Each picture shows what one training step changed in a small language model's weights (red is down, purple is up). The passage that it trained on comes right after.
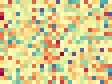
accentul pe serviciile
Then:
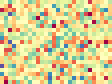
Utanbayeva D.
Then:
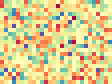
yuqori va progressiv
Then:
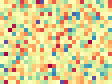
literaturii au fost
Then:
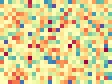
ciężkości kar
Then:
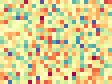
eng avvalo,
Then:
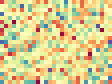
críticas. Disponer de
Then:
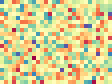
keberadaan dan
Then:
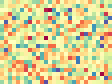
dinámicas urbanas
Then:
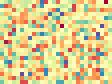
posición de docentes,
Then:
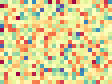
I virus naturali possono
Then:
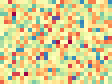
Das hofft das
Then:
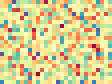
ва уни янада
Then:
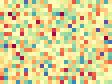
predominantemente a
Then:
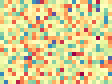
mismo, a los estudiantes
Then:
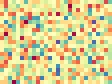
Atlas S.A.
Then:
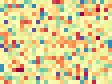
Andrés Duarte
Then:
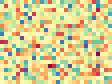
vakillarini nomzod
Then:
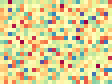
har tomonlama xalaqit
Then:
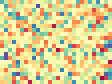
cultura organizativa basada en una
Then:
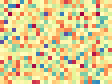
e gás natural em
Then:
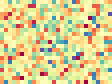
tema abordado.
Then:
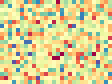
- внесення змін
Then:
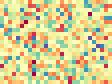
NIETO, E.,
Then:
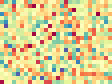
ser dicho respecto del
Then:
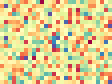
uso kantiano de las
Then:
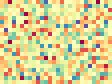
Blätter Computer
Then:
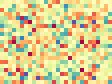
– yuz alohida
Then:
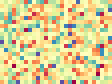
séptimo lugar con
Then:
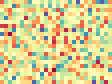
n een wêreld
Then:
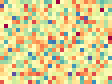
і до їхнього
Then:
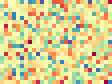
fani sifatida tajribada
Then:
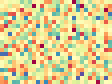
mapas móveis,
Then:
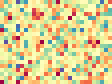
18% — в возрасте
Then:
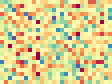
xizmatlarni ko'paytirish
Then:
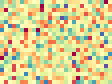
de la librería
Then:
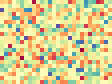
práticas restaurativas que
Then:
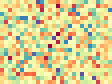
do povo Paiter
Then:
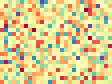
исломда гаров
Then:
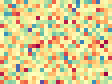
iborat bo'lgan
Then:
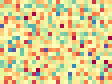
de validade fatorial e
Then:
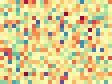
футболистов как
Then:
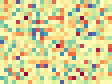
Jika pengetahuan
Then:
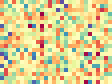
con gli altri, che
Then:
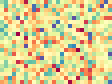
rivojlanishida qishloq
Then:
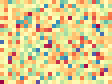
qisqa fursatda
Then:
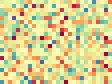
elementos sintácticos
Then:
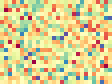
addition, morphological
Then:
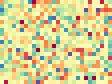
vago o, como ella
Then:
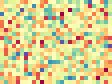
indexados na base da
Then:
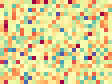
pe planul doi).
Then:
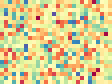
развития. Прежде
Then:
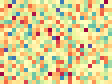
un porcentaje de las
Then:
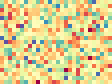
poder leer periódicos y
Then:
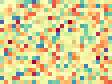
захисту слід
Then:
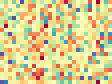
da mesma, não foi
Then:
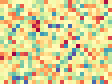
de vigilancia:
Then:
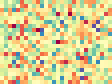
tamoyillarga asoslangan
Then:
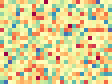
de Silva, a
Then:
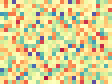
Forecasting and
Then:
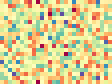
использования выбранного
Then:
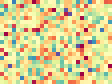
ifodasi olimning
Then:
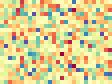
present study deals with the
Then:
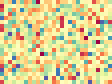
em direito e políticas
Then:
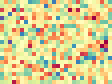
системи та якісними
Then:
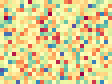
com base nos resultados descritivos
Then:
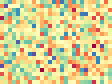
поля, в проекции
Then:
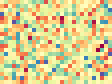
Nella coscienza
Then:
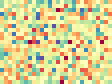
el trebuia să fie
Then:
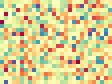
article (“Common
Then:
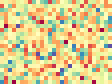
tarziga to'satdan
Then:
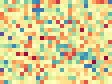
o de los sueños en
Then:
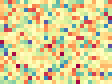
– силоксан,
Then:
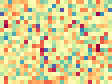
direito – eu chamo
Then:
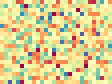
особых интересов,
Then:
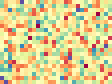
hajmini baholashning
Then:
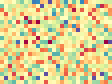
в Клевані —
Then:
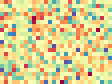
“éter” ou a
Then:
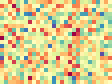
zur Förderung von
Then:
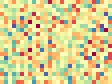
estudo contribui para o
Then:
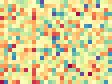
чироқ» қилиб
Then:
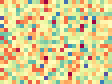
deram na introdução
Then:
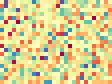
предназначена для
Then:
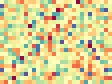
sentira le besoin de
